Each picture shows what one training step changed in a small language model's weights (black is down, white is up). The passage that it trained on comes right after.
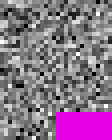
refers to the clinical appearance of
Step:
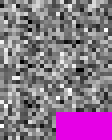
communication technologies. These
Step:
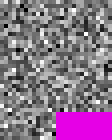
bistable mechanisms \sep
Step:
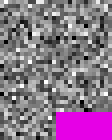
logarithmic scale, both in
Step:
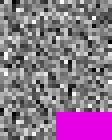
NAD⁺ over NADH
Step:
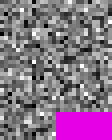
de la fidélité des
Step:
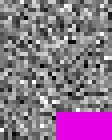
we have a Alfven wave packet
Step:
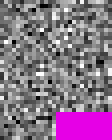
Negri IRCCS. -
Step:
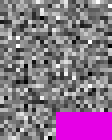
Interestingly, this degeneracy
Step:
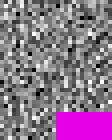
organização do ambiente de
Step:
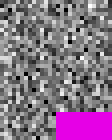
meeting specific requirements, while its
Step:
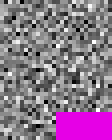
scents. From the results of our
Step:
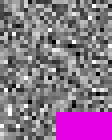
skin by way of diffusion or
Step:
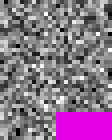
(*prudential banking*)
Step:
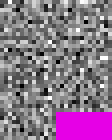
STEP Public User
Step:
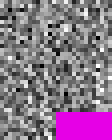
\arg z) \right] $ and $\arg
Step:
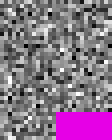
gordura e da massa corporal
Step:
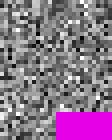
the simulations. Specific model considerations
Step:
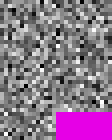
a IT é mais exigente do
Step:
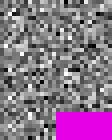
distintas asociaciones para
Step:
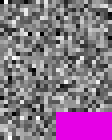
a 37°C, e alta e
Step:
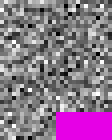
of multiple antibiotic resistance
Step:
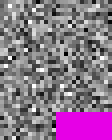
including the audio tasks. In
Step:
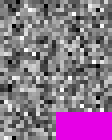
are likely to exhibit a particular
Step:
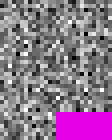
($\mathrm{NLP}$ or
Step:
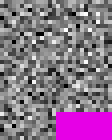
$\mathcal{C}$ with noiseless
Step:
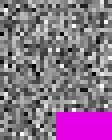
coby finanční
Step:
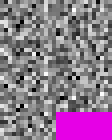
Method of Pushing the
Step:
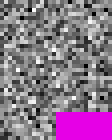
from advocating for 83 one
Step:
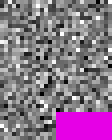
the phase diagram. Finally, in
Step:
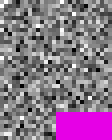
respectively to $k=3$ and
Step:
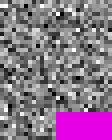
characteristics of age-depth models
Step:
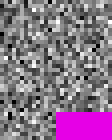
been determined, which will clean the
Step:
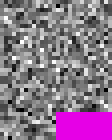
sismiques. La recherche a
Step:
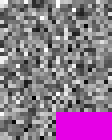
The Hamiltonian and Lagrangian
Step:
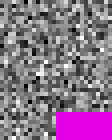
Thomas L, Vargas LG.
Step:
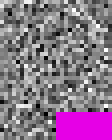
view of the arbitrary size
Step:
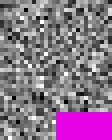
μm for non-rotated
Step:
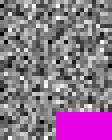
Schr\"odinger problem is
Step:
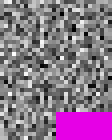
measurements from DEPOLE and
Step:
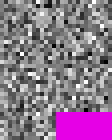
noted that the quality of strategies
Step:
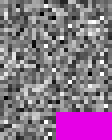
direction of each lattice vector
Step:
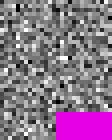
объекты в таких
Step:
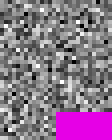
Indigenous and Minority
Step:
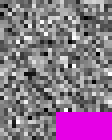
como la DM1 y la diabetes
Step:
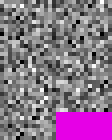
as hunting, working, and providing
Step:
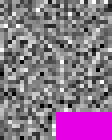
fishery development - particularly those
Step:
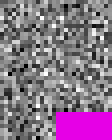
the low forces, the axial
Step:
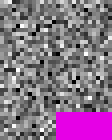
temperature for 1 min and having total
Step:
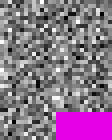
are also in accordance with the values by
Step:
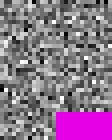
insatisfeitos com a imagem
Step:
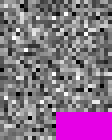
captura da imunoglobulina M
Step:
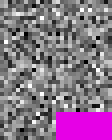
do curso de pedagogia para
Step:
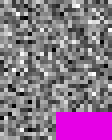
than men, treatment and outcome were
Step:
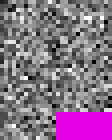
hisoblanadilar. Bu esa
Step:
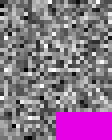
a better power quality. Therefore,
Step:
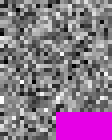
Seaweed? Mara
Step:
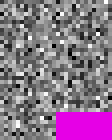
Вже тепер він
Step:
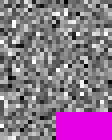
formulaire simple avec choix
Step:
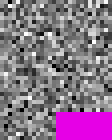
on coursebooks less.
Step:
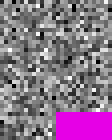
в якому світ
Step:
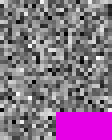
to representations $y = Wx$ and
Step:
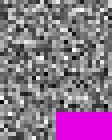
films above the contacts with the metal
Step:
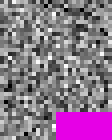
the greatest number of new cases with
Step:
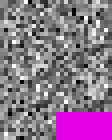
To test the reliability of the research
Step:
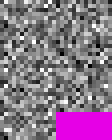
çok olduğunu
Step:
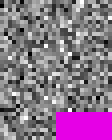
as a proportion relative to the
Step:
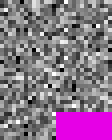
to the European Research
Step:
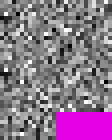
the range of device sizes that
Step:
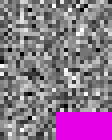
Os pacientes devem
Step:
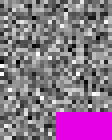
Aben Carabos, de
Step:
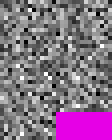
avtomatik ravishda
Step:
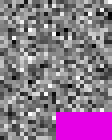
públicas direcionadas.
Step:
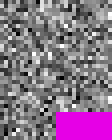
name \texttt{n1}
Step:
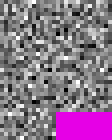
pigmentos de brillo
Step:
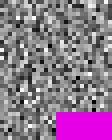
analyzing the spin Hamiltonian for
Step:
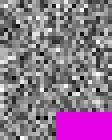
author = {{Martin},
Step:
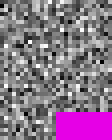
author contributions, reduce
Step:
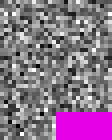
shows good normalization agreement around
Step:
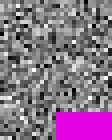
or industry, nor is it meant
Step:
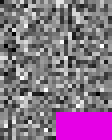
xususiyatlari saqlangan
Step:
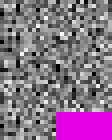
что он зрелая и
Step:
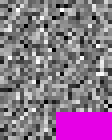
this table and on the front page are
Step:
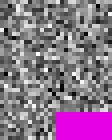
inside the nucleus $a$
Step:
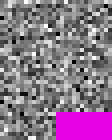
answer. We will show this in the
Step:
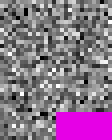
\subsection{Sample splitting and
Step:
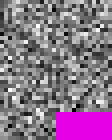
joints under plane bending
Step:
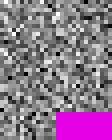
background by $5.5\sigma$
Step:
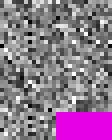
which makes the training process and the
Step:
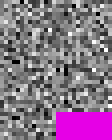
solar planets have been discovered
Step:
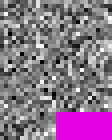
damit nicht nur für die
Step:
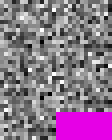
{\bibfield {journal} {\bibinfo
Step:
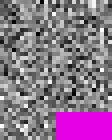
clustering algorithm and adaptive
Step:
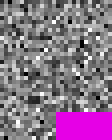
trimester is to:** - A.
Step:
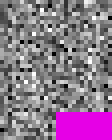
equally weighted convex
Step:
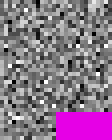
and provide world-class
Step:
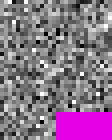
average price increase were: (1)
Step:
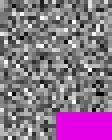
Integration Flow Diagram
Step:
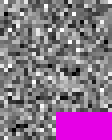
the high-state branch. However,
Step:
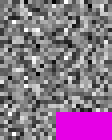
will contribute both to raising the
